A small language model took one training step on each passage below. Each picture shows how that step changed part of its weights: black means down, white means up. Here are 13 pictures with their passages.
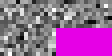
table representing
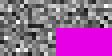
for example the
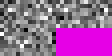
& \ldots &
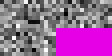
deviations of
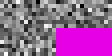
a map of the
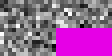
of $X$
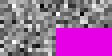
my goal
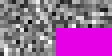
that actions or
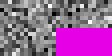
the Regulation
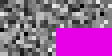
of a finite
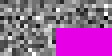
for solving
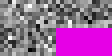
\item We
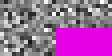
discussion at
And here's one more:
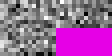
four component
